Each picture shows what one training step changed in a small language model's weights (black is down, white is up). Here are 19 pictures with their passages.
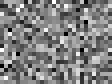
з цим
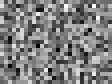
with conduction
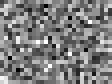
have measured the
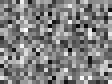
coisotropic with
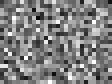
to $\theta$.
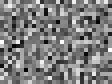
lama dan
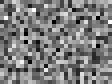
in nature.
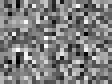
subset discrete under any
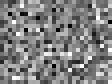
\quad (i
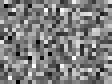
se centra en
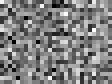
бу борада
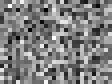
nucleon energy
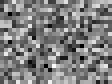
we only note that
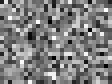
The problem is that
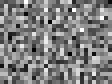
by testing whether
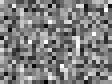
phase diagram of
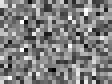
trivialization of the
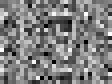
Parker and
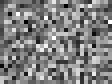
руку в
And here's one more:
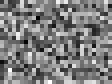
a presença
